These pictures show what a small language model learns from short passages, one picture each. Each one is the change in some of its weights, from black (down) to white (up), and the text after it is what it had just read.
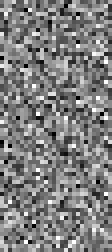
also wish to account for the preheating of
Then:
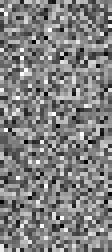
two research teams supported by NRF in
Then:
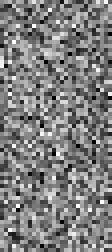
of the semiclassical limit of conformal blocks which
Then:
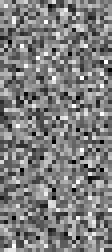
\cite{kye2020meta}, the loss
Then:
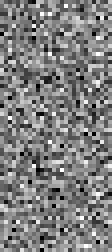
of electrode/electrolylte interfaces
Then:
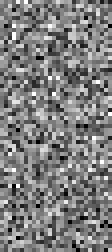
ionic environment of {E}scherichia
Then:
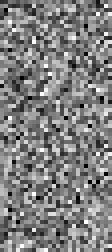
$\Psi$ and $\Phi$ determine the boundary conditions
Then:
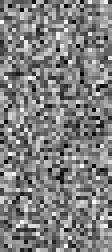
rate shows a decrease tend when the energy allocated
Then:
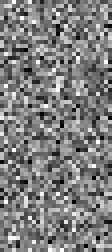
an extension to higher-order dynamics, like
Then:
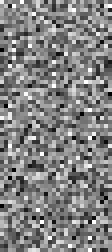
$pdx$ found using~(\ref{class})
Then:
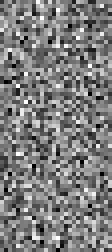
performance, whether the objective is the PDF fitness
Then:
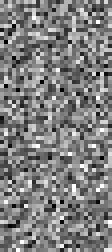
unseen seismic images. For each
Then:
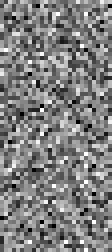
we merely allow them (and hence, our
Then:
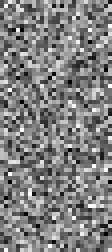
At that time no significant variation with hour angle was
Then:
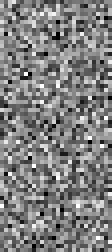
that the determinants given above are consistent with the perturbative
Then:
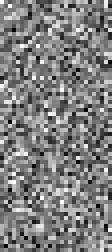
three components to support inter-contract calls.
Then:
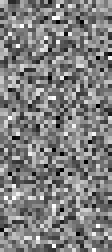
These effects can be computed through normal mode analysis, with
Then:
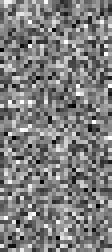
who receive a negative test. \item The assumption of
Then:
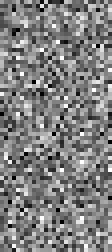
general delocalization transitions without further assumptions. Our
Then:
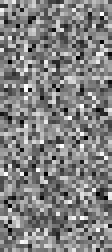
nuclei comprise the same total number of protons
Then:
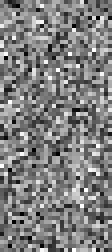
dynamical-quark effect on $\kappa_D$. Since
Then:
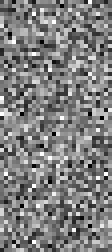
structures during the scanning [44, 45], light
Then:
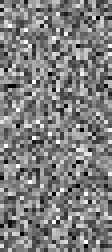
significantly the experimental values. On the other hand, our
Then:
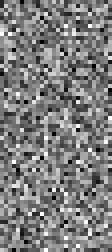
also used to select events with collision vertex within $\pm
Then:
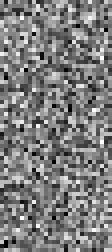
\end{tabular} \end{center}
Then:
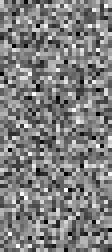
the mass, all other things being equal, is
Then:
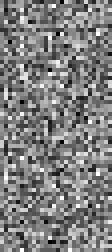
transition state theory expression \begin{equation}
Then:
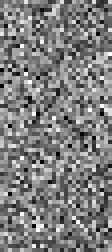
break the exciton wavefunction symmetry and usually increase the
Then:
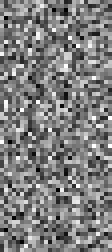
\kappa_d = q_d +
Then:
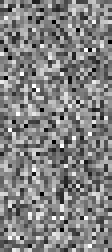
c c} \hline \textbf{hyperparameter}
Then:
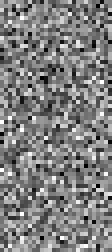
between theory and experiment can be reliably modeled by
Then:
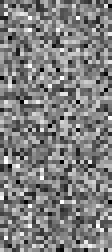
for the types of non-thermal macroscopic
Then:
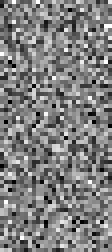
give information on observable quantities that could be useful to determine
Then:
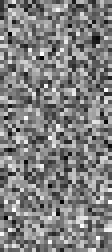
of $\#n$ and of the number of edges
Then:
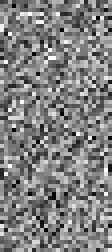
personal objectives. One effective approach is to
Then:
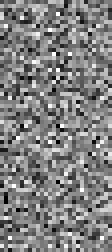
a disturbed morphology at all wavelengths and strong
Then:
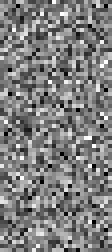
head (HIP) (see Fig. 2).
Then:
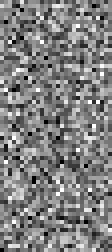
variation factor of $1.4 - 2$. This
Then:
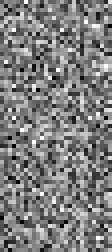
pinned to $\mur$ begins to
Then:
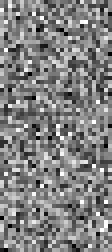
we showed that in small aspect ratio 2D RB
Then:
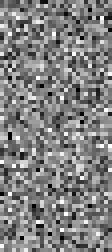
larger collection of sites.} Also, it might be difficult
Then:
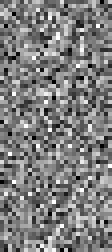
action of their immediate neighbors and how successful their previous
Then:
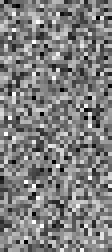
size. Since this is deflation with projection of
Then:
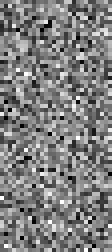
offsets for all AERA detector stations
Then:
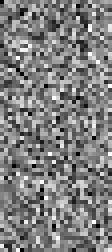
the S-wave, as opposed to Ref.
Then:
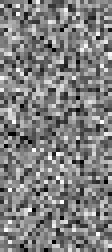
\caption{Robustness against additive
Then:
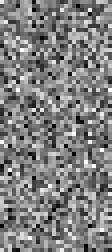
the unitarity property of the data as they are provided
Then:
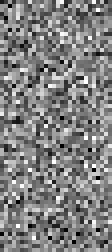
grid style=dashed, legend
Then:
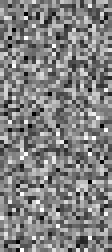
estimate $\lambda_{\pm}$ by determining the
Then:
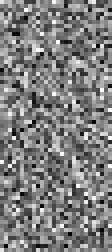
data. Since current conservation may no longer be
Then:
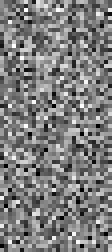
a RuO$_{2}$ thermistor
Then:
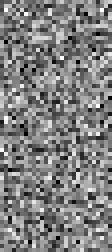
optical data of V1735 Cyg taken close
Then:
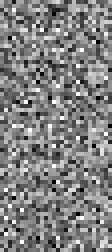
comparison, the anisotropy for non-substituted,
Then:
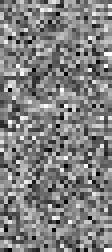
recent discoveries and developments of several
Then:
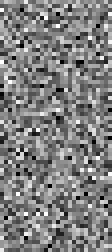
making this object an interesting target with which to investigate the
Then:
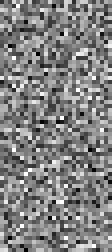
IIoT and smart manufacturing, for localised
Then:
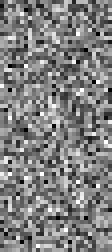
on which set of stages $0\le
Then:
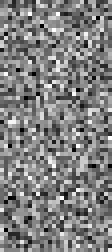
with trivial SOC dependence. Here, we set
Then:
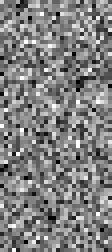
and its running minimum. The gaps between the categories
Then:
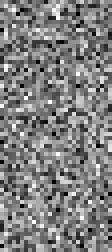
\textit{Bar-Ilan University}\\
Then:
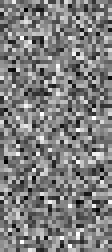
single phase on both sides (Fig.
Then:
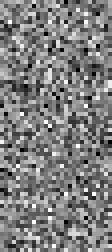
expressed as $\tilde B^2(t)\tilde
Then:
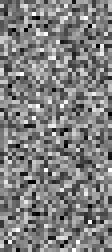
his encouragement and discussions. In
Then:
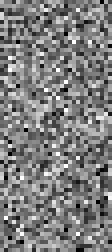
efficient and robust reconstruction of 3D intensity distributions with
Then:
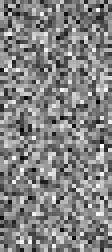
control of the random laser spectral emission by optimization of the
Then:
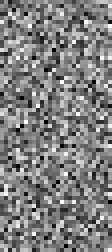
The optimisation of parameters in wave functions using stochastic methods
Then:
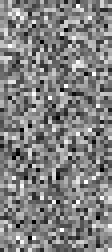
{V.}~\bibnamefont {Kalogera}}, \bibinfo
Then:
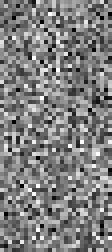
critical pump $\theta=1/2$ is
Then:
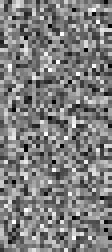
in reference \cite {GG01}).
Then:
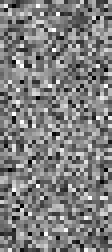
Hanning window. This gives the windowed
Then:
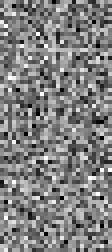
intrabeam scattering for accelerators was first developed
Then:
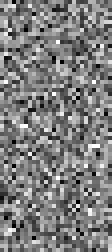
destruction of lithium. By comparing
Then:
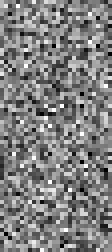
as an excess of 1000 total ratings, with
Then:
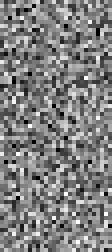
\textbf{c} Parallel magnetic field dependence of
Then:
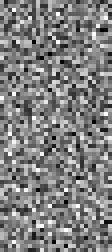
functions an infinitesimal distance away from the branes
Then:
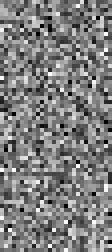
translates to a finer delay resolution. Given that
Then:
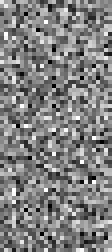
\cite{Back:2000gw} shows
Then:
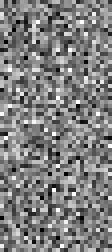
driven by the changing optical opacity, is the main
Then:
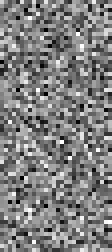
such property holds only for $q=-1$ or
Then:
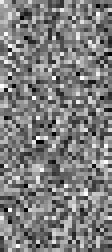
make JAX work with external functions we need to
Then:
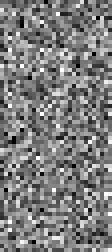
are part of the transport system. Thus,
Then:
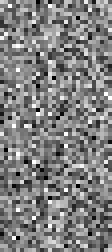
significant performance drops across models, confirming these
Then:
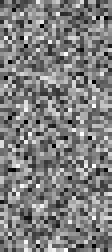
anisotropic distribution of the power spectrum. For the model of
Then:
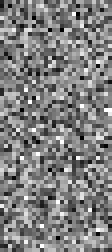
kindly supplying dielectric data of glycerol
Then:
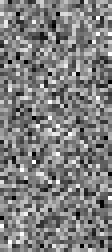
the well-known AHE sign change. However,
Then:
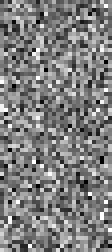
[4]$$ Stability of the systems with single
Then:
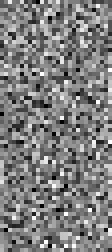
that M-shaped distributions also result in a net
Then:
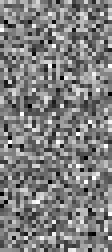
disturbance is given by \begin{equation}
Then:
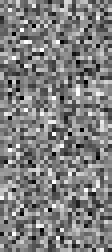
SL are very close. We see that the bulge
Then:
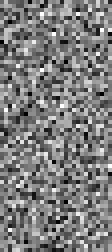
work was conducted in the framework of the COPAN
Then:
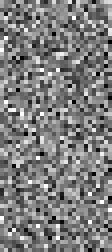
offset for clarity. The specular signal was
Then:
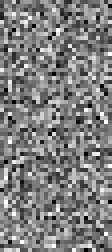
by the measurement $M$, and even that all binary
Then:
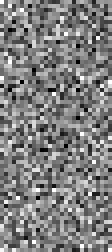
multi-concept Elo rating system into our
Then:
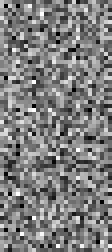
where the expectation is taken over the support of
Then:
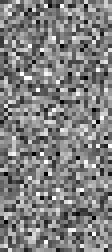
the presence of some uncanceled charge in the
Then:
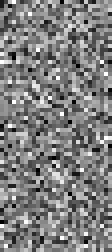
entangled state and can also be chosen to be a product
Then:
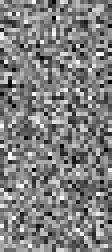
sharper pulse front creates more asymmetrical order
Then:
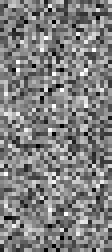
This work was supported by European Community Project
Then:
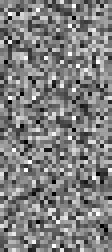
under 1550 nm excitation exhibits a single,
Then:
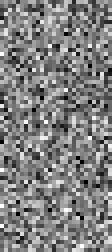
between the pump and the probe.} (a)
